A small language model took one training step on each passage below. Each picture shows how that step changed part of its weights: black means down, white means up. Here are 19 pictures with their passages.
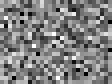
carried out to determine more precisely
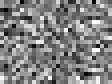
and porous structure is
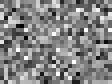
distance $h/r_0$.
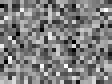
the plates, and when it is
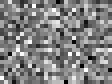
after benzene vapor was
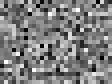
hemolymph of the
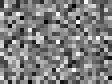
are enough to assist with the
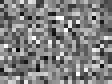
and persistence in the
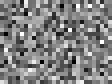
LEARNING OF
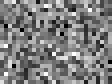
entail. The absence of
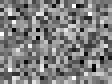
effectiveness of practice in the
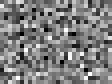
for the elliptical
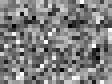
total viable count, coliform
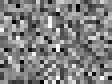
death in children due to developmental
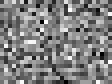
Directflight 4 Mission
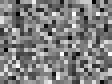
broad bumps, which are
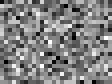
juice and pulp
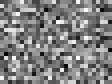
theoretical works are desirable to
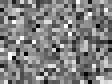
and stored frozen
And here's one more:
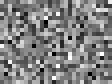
speed. Therefore, we believe
